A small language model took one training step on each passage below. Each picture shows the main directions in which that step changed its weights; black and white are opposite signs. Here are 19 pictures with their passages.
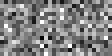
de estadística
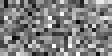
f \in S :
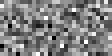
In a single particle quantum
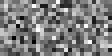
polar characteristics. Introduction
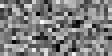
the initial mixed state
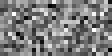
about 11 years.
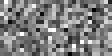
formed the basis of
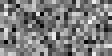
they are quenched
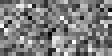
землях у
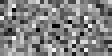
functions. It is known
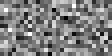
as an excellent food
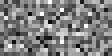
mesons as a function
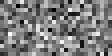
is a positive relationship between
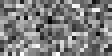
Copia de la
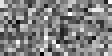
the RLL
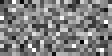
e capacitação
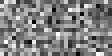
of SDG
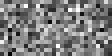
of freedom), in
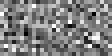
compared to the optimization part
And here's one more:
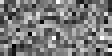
and MSG)
